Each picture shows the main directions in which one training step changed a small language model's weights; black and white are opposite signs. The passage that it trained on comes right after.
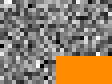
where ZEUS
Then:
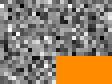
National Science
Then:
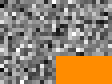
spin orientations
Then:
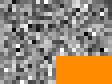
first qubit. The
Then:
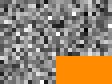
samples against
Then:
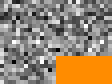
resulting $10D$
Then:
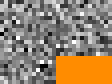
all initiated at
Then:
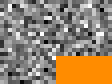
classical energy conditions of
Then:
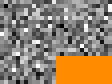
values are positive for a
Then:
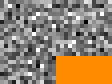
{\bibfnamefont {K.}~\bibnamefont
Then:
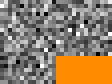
NC MCS theory
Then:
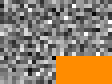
of $r$-band
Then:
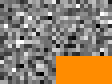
distance of around
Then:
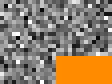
property, it holds
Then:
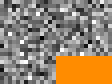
1.8 eV and
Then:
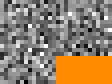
shown in Fig. 4
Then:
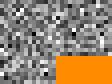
indices in $g$
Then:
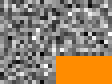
the $\omega \to
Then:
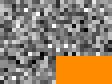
as \begin{equation}
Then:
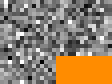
and numerical simulation at
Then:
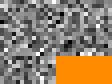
between specular components on
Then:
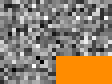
$\tilde Q$ is
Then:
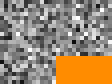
the photodetector,
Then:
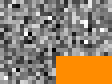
null points found here
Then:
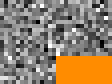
conditions and therefore do not
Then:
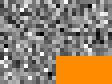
precisely as the
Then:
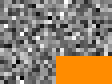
constant coefficients
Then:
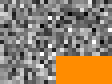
analysis of this system is
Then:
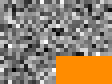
a choice of a
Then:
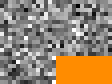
forthcoming experimental
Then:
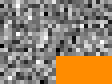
transmitted flux and the
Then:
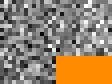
at high density, the only
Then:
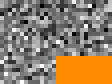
The ion-induced
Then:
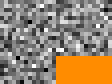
biped controllers
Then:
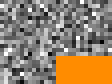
We have seen that the
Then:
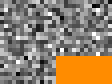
function is then obtained by using
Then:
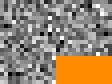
data in the analysis of
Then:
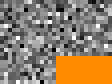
efficient mechanisms for
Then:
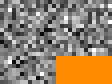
F is the loading
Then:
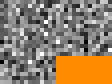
quadrature MR
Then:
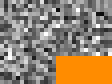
the wave function of an
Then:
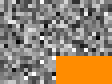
a decoherence
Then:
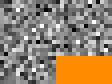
because it excels in
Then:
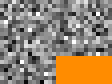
CO Shell is
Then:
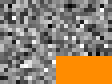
level, from every point
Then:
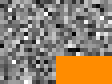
It was first proposed in
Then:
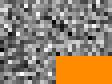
nonlinear controller
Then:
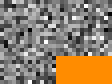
which is consisted of
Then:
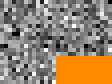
telescope of
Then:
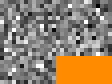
confined in a single
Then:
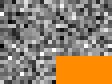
a clean model that
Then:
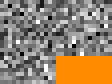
GCs. The error
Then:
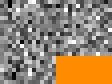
SFOR relations
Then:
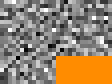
parameters applied on the
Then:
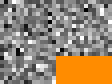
mass of a proton,
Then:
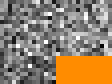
interaction point energy. The
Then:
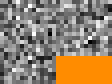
$\Omega_{\Lambda} =
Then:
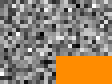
2 mm diameter
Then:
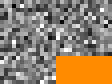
Wilson clover
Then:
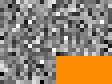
stirring in
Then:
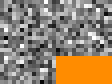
case to observe the
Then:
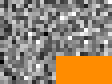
the RKHS.
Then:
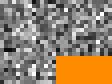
The distributed
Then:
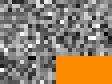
total angular momenta
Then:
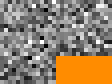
direction-- of an
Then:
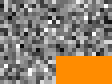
of the red and
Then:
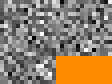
assumed that the measurements
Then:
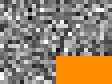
change of the thermal
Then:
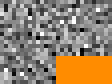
is well defined since the
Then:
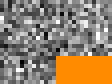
{\em increases} the
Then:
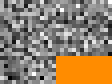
the nitrogen
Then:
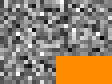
and falls in the
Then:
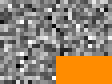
To gain further
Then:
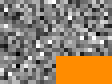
calculating sequences
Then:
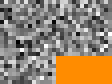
to freezing,
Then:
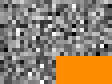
values of $\alpha$.
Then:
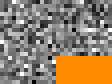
spin is included,
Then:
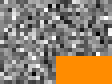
In contrast, in
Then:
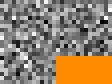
models how changes in
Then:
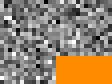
to use this application without
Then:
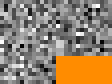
is likely that the
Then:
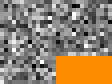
values of $B'$
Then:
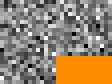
when $x\neq
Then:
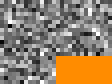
a common second component
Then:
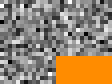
suitable set of boundary
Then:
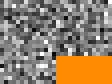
to one. This means
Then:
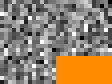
we have no theory that would
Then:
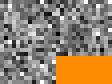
obtaining reasonable
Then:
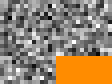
The self energy \be
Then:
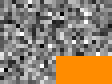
a function of stress is
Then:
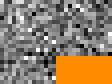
Chandra} observations
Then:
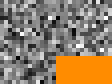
the released heat
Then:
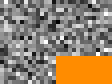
terms to the evolution equation which
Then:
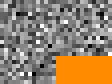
sample is divided
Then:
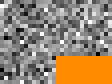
University Park, PA
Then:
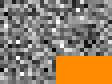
time of the Sch
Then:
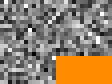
at the cost of a
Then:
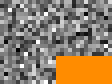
Their behavior is very well
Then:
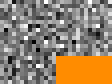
first (second)
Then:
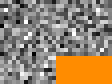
auxiliary system
